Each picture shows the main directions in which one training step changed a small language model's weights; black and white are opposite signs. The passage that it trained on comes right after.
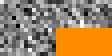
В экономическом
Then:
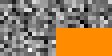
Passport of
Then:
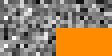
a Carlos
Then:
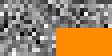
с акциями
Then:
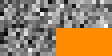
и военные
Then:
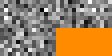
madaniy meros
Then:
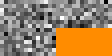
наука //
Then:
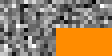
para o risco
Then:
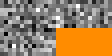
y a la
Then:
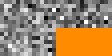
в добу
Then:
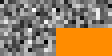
saqlash va
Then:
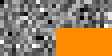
passar a vez
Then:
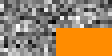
ва улар
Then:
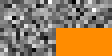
und Redaktion
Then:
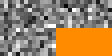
dapat menjadi
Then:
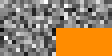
of development and
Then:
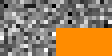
dient te
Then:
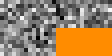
va so'z
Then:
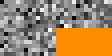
amaliy ishlarida
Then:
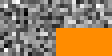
und dass sie
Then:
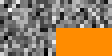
forces et les
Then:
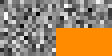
of totally
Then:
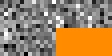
y personas
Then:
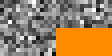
bo'lishi talab
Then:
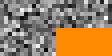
filmlari milliy
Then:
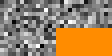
qilish natijasida
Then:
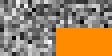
A. THE
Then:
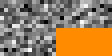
стресу на
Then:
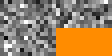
desarrollo de
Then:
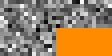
y referentes que
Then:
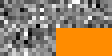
tomonidan ilgari
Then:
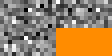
van interne
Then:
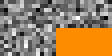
éxito de
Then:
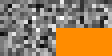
uma gama de
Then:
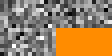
delta dan
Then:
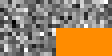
capacité à
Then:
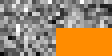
користи у
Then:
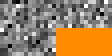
dans les pays
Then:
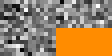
obstante el
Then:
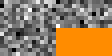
the JEDA
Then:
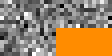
in tourism
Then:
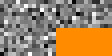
Werten oder
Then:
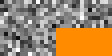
conscience des
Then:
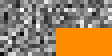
texts of
